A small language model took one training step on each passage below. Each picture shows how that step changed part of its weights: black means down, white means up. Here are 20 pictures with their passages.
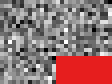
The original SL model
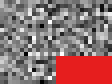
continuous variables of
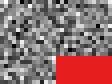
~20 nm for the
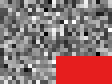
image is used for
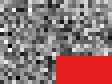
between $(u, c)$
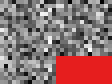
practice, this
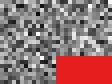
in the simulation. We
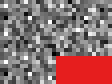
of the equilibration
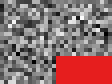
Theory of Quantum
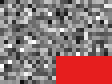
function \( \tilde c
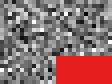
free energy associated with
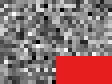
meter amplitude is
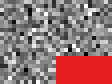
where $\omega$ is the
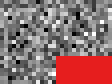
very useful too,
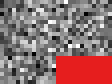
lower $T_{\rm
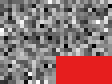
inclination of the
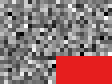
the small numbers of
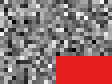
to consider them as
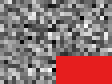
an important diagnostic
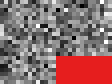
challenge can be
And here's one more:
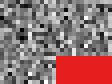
center of the
